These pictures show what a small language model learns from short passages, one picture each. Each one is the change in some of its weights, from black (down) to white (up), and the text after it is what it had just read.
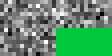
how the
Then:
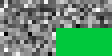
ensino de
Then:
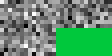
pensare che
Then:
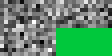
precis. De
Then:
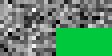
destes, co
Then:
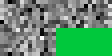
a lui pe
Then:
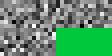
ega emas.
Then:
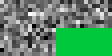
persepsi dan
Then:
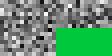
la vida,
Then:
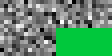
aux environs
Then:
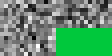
relación con el
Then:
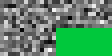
wel een soort
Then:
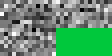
University*, en
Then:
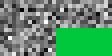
guruhi tashkil
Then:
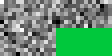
CIA en
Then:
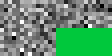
se toma una
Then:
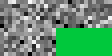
pada gambar
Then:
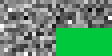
Figura 1.
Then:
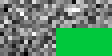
turli xil
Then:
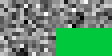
todas las
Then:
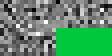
qissadan tashkil
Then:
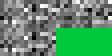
TB TO
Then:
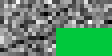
do Campo
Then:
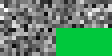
et à travers
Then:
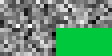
E Cultura
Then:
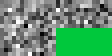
tarbiyasi faqat
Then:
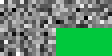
di mana
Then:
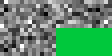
obras do
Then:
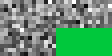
resumido na
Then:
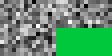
of netto
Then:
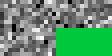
pada unsur
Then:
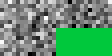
der Kodex
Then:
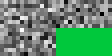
resolver y
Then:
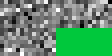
and information
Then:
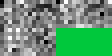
bo'yicha ilmiy
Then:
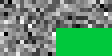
. Université de
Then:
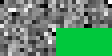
на вопрос
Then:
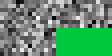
opened a
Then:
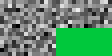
Conselho Nacional
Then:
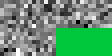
relevantes que han
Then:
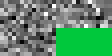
em saúde do
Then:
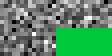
oldini -
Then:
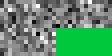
что он
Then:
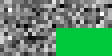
de onda
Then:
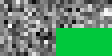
plus cités
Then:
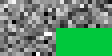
que con más
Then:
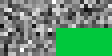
de experiencias
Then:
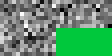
de inserir
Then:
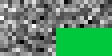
teoria do
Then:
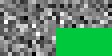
de jun.
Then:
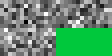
todo de una
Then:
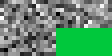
dos Catadores
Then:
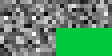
Bu etkinlik
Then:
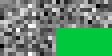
образцов не
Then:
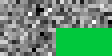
самых разных
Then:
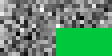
a importância
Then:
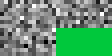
la Tabla
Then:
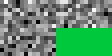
in concrete
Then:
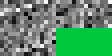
and approach
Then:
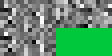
para serem
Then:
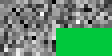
profesional en
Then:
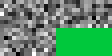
problemas. The
